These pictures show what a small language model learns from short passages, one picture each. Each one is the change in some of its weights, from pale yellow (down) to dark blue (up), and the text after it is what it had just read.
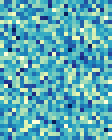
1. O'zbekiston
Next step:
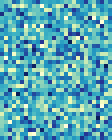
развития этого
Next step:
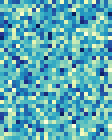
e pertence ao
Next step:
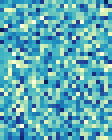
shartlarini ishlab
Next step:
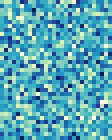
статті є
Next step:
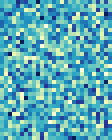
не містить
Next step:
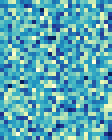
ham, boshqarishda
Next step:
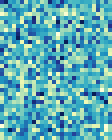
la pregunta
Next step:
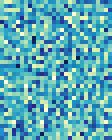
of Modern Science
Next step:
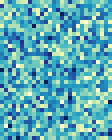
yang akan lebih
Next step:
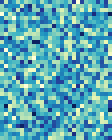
que les aspects
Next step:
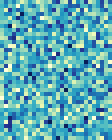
не только как
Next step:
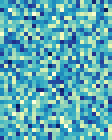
questa sede
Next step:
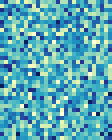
the influence of
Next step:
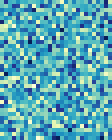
schools not
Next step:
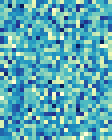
rus tilidan
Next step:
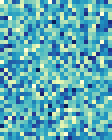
is ook het
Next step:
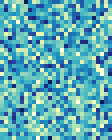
maleabilidade, o
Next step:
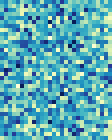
la comunione è
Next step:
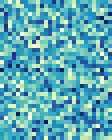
kiredi. Ol
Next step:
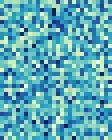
MRSU en
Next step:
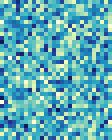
students in the process
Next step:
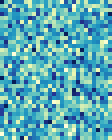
seit Otto
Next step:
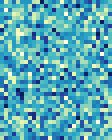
produzidos por
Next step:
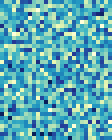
bijlage II
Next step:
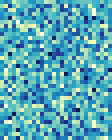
быстро и
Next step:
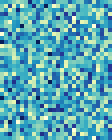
físicos, as
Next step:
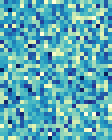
za mala
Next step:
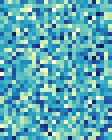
ganha vida em
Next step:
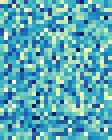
из ошибок
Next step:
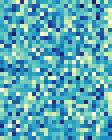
igualdade e
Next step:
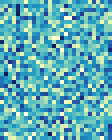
parta ustiga
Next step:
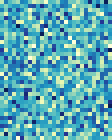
grupo control
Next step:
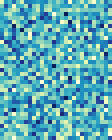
um ao outro.
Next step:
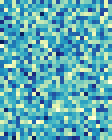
vayan publicando
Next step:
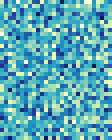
a produção de
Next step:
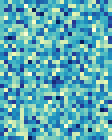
services in
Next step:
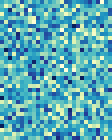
fue editada en
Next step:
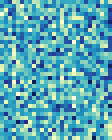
principais palavras
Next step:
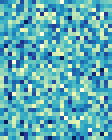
отношения на
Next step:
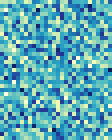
para que este saia do
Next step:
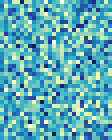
não como uma solução
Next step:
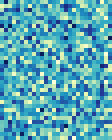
enseignement de
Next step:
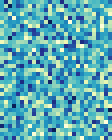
Localização TI
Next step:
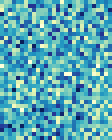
образованном за
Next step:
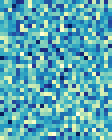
ulardagi turli
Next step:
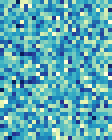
el que existen
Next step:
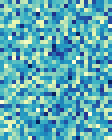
OF WORD
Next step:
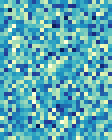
tot inperking
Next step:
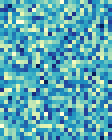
colocaban en las
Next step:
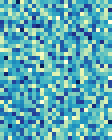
el de otros a
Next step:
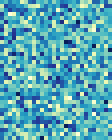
memastikan bahwa
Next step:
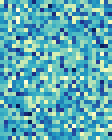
Cell Health
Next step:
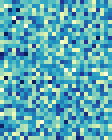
aholisi soni
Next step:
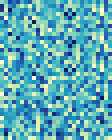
Hoang Thi
